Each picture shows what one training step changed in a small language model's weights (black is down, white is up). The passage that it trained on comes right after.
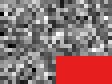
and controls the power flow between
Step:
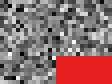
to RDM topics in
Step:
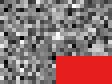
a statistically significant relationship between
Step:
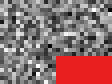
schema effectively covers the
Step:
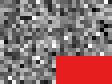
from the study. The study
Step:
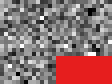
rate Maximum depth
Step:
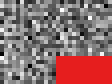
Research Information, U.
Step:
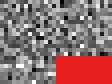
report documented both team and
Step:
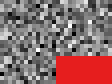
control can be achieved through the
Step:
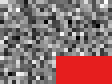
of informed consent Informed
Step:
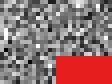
such a way that at a
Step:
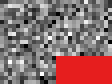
scanning factors: distance,
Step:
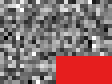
internet images, the performance was
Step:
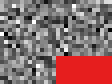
well as the percentage of low
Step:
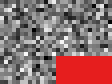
control of COVID-19.
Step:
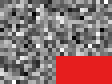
the project – is still a
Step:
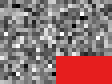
(Predicate activity:
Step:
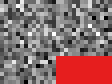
patents. Generic drugs
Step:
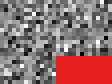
rare earth metal complexes with decrease
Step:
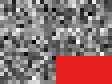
part illustrates how Singh et
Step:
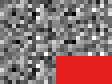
the importance of the agricultural
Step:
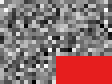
months of direct experience in
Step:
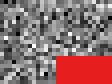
proteins from plant based as well
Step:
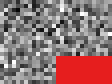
of superior accuracy to that offered
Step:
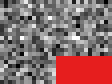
and reliability of RDS,
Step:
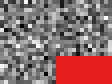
and Kaplan,
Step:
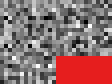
educational institutions worldwide. This
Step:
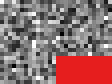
in Central Asia and
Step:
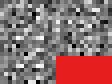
the time since the image appears
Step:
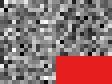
for achieving objectives of our
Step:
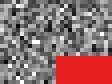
a sample of sulfuric
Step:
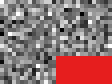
derive the covariance
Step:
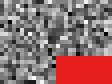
DMI. In fact,
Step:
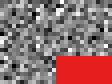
the inequality in the developing
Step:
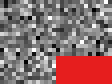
and study results will act as
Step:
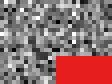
Definition 1.7
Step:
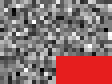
considered atypical as a
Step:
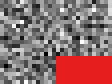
is that it reveals the need
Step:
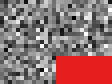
values and describe neutron and
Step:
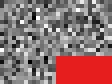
but continued to take the leading
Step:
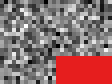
routers: to create a
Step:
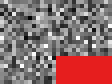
of the chelate
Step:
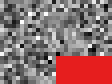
table 4.1 showed reveals
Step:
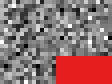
variable is technology. If it
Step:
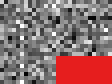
procedural restructuring of
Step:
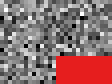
(5 ml), was treated
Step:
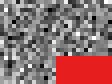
On the contrary, taking
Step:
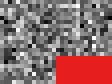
Angel and the New
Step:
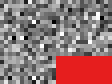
generalized basic belief assignment
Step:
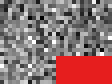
temperature and rainfall affect
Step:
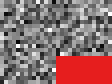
product development, manufacturing, and
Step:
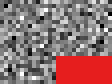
stratified random
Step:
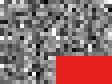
assessing and comparing various tools and
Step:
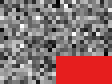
Taking d/dx
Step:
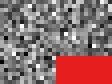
effect is due to the high
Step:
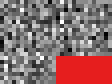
workshop, held on **17
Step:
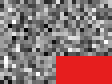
incident optical power that is
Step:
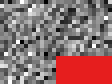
in Zvornik”.
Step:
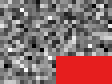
control in dense wireless networks
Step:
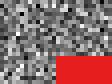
to unsanitary
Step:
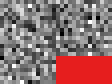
Privacy Policies and
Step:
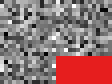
Meanwhile, there are
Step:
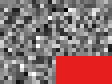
in the density of associative
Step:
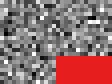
following methods were selected and
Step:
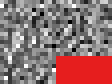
There may be similar processes,
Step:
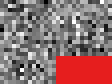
lived earlier, has a
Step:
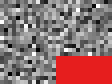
loose fitting and
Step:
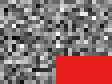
that the antenna is
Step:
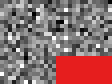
the bond test data fell
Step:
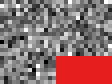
3. By the argument
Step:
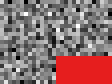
Hughes CREATE
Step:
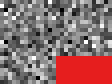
for the latest news
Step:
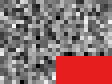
is demonstrated in Figure 5.
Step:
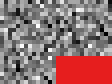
research. After determining the research
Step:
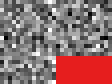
the participating MS whose population
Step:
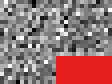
changes (and possibly systemic
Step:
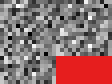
a limited part of space.
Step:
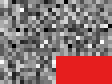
laying quails at 16
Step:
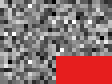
• Crest width:
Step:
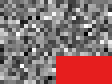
India by granting
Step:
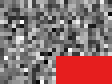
are blind to what
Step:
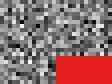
Gross Domestic
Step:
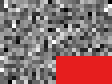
occasionally this
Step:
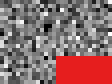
group in the polymer.
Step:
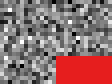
bond-order dependent, and
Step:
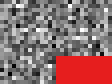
a moral but ontological
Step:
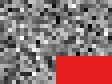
from how DCFO exploits
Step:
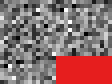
of a novel real-time
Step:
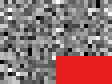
expulsion rates while maintaining
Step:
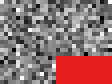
plasticizers were produced
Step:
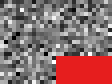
of caring for an
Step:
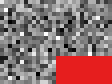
homocysteine and
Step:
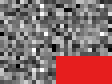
project, highlighting the status of
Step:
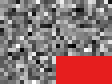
switches by allowing operation
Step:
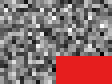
the sender intended it.
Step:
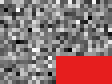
qualitative research design was utilized in
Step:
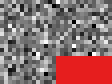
novel methodology of Haar
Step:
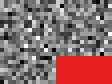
fibres, while it decreased significantly
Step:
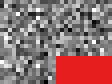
$P \subset E$
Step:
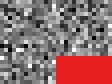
of entertainment; they
